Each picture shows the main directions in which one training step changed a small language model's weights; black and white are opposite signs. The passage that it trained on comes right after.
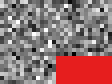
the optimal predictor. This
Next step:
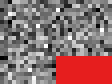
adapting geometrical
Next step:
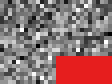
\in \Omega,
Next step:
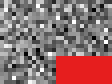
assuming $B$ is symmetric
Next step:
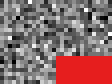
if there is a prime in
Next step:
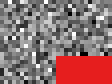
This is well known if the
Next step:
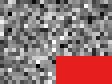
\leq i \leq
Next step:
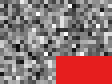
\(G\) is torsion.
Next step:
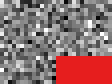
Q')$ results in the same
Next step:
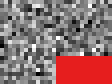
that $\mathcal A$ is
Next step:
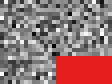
time to minimize costs
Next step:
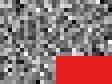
the divergent of
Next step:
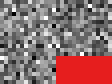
quite general and covers several
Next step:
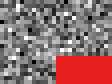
\end{alignat} for
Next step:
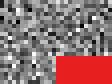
$X$ is proper over
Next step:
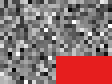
is in the image of
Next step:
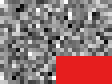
the QSTFT coefficients,
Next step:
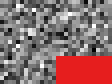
\end{equation*} The
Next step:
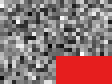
0$ is a normalization
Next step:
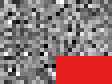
context of discrete optimization.
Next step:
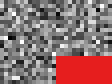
If $A$ is
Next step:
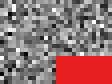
very strong geometric properties. More
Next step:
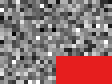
the other, may be simply
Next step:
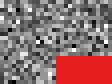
$B$ is orthogonal to
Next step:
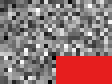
convergence of the partial sums
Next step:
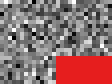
respectively. But there is additional
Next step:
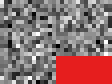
rational numbers are assumed to be
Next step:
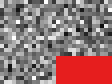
is a martingale.
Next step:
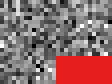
and $^kM$
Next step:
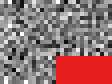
sequential-continuous models of
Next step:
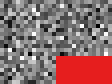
cusp forms of weight
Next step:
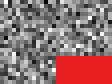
of all automorphisms of the Lie
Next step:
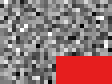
graph of diameter two is another
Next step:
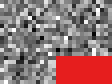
be a smooth hypersurface. Consider
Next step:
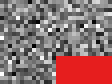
verified to be positive, we
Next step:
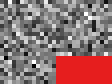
of the largest hypersphere entirely
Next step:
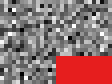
holds. \\ Now we take
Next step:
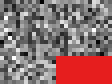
identification. (Also here,
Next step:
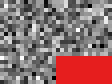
and let $\pi \in
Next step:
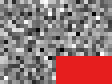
control operator} A generic momentum
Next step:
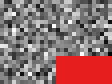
reduce our problem to a
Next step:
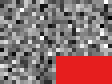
Flajolet and
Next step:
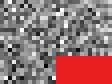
minimal open interval invariant by
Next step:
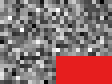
the following stochastic control representation
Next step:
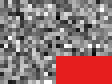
in $\kap$ for each
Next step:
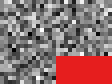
the \ac\,structure on
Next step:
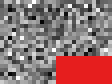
condition {\it (i)}
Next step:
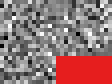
polynomials for the classical scalar
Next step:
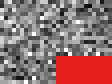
%knots by successive
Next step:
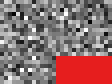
compensated compactness approach
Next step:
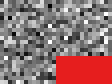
above, we could construct an
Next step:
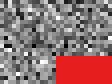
of $e(fx,
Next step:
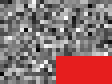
\real^{p \times
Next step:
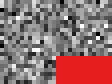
L^p$ then
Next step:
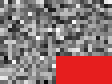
the assumption of Erlang
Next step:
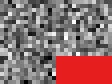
*Coordinate systems and transformation
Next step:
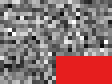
non-abelian simple. By
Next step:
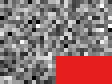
to be solved. In
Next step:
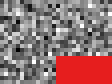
$\widetilde E_{\infty}$
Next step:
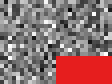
tame we can without loss
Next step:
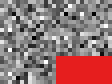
disk $|w|\le
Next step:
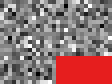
be useful for us later.
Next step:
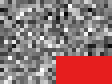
subcases (m),
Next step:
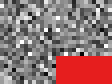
be the algebraic closure of
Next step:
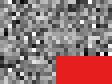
optimal mean-field associated with
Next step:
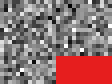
it holds in any algebraically
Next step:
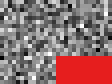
now, for a fixed
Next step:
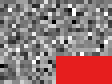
It is clear that one has
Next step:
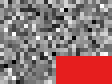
of uniqueness for ${\cal
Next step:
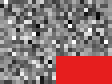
\] with the smooth manifold structure
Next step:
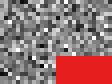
ball about zero is available for
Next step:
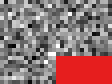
these case, there are examples
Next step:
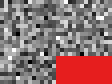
noise in Type 2 for Example
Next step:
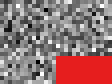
product}, which we used to
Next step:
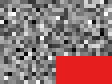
providing results with improved
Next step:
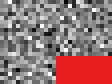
faster diagnosis and
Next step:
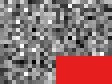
(a) is well
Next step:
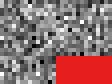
in each line, but it
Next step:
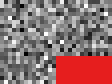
the chance constraints is not
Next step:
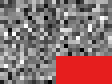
for a bialgebra}.
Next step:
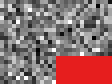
$R$. Recall that a
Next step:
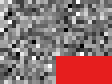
literature on supply chain
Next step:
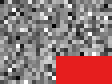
exact forms and is additively
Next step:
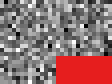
both $f$ and its
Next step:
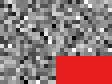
more attention to the first
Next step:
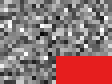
playing a central role in
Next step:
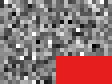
all Markov chains with
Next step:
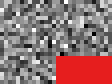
must allow the case that
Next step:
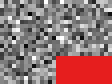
are the rightmost parts of
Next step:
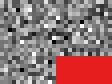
for every $x\in
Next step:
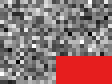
and his continuous help and
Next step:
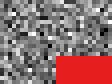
contradicts the reducedness and the
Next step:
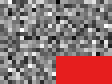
Hom-Leibniz algebras
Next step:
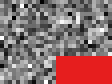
ergodic, weakly pointwise dual ergodic
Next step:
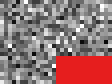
and abelian C*-algebras
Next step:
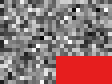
The subfigure on the right
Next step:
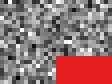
\quad $\displaystyle{
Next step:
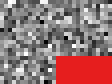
\geq 1$. According to
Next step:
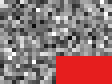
the proposed hierarchical
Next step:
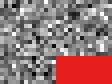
and only if there exists a
